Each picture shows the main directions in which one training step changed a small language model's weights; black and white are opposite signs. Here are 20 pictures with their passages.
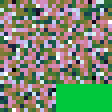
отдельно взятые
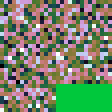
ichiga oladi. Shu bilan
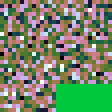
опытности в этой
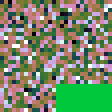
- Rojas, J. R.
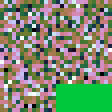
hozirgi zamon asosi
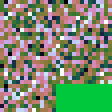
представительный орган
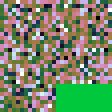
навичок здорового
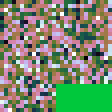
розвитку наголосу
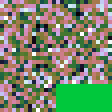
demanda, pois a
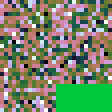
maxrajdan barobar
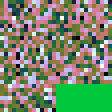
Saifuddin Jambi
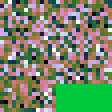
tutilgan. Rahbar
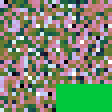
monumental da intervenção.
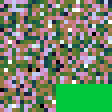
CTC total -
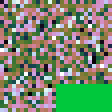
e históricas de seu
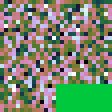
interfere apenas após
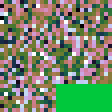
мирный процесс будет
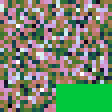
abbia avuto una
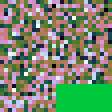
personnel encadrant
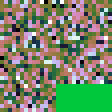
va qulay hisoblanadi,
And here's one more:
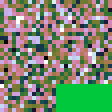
– этилен, который
